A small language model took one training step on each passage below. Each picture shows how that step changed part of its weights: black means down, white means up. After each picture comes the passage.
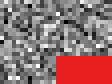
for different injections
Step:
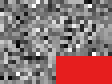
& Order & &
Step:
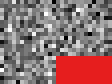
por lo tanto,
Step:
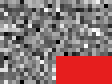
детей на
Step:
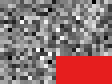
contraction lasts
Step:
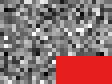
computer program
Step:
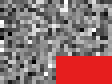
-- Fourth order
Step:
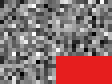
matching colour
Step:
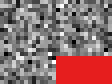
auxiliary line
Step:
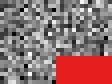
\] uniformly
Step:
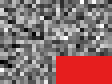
all $\lambda \in
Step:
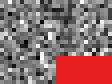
action of a group
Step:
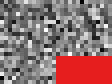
evolução dos
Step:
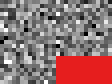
única para
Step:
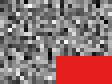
Med Inst Mex
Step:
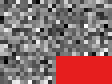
of the effect
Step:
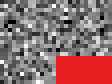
Since the map is
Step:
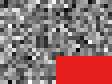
kommen oft
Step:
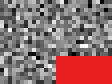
que respecta al
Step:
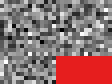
et Macdonald
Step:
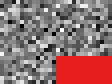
We will therefore assume that
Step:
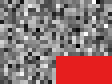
bilinear form
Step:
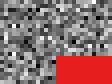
education of
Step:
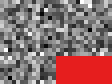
points on an open
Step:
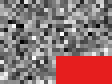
$l\equiv 0$
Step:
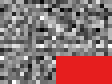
strategy for
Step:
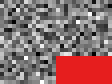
is the first coordinate
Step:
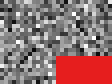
e facilitação
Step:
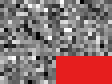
ma'no berishini
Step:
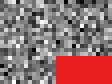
Extracto de
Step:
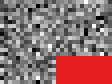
the content and structure
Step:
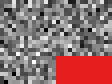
3TU, UK
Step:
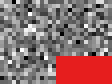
of the price of
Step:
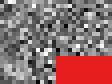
of an arbitrary
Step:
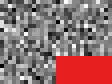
simply supported
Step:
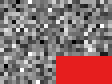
with the cartesian
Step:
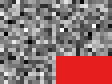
We will cite also a
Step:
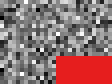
claro de la
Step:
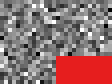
\log \log (n
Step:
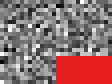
the set of points of
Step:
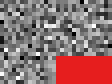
Tujuan dari
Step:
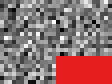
de notar que a
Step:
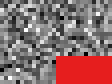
erfasst und
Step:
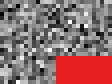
bu o'simliklar
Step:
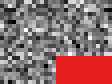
use of certain
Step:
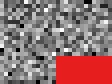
$\alpha_j$ under
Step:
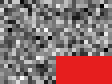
underlying gauge
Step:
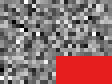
constant $\bp \pm
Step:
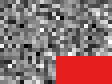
This leads to the
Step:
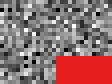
CNRS, 7
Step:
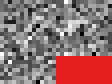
the minimal degree of
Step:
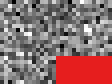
a colossal
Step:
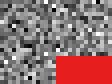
{\bf Klaus
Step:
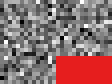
a Frobnius
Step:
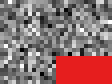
yet know how
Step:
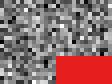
large, we see
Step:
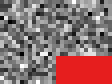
Let $D$ be a
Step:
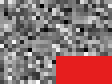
not exceed the
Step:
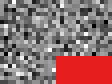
stable set. If
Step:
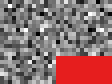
objective and related
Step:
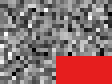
в другой.
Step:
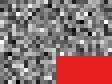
Martí, J.
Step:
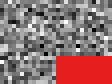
if our approach is
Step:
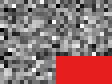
were different papers
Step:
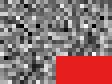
$G$ such that
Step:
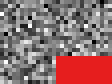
unlike the usual
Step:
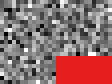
3,7 Comer
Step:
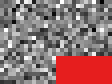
adjusting the order
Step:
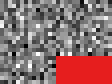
vem desde a
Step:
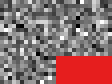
Q (\varphi)$ for any
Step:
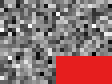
be the closed unit
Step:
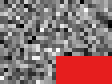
$V$ satisfies
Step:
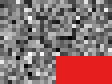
pencil of
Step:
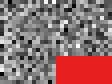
jag‘lari va
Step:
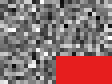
sua pratica
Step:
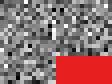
\end{equation} where
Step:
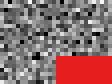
based method for the
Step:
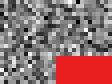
and the denseness
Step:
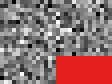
la elección de
